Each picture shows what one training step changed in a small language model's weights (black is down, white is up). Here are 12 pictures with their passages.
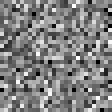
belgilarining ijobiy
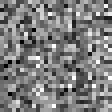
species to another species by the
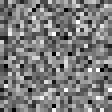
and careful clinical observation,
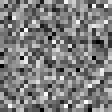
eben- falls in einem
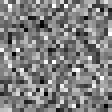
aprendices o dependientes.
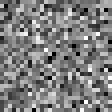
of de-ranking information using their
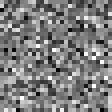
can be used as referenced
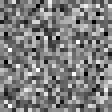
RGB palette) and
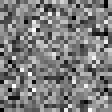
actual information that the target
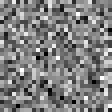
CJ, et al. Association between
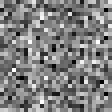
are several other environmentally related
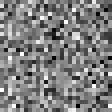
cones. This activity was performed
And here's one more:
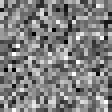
nahende Apokalypse
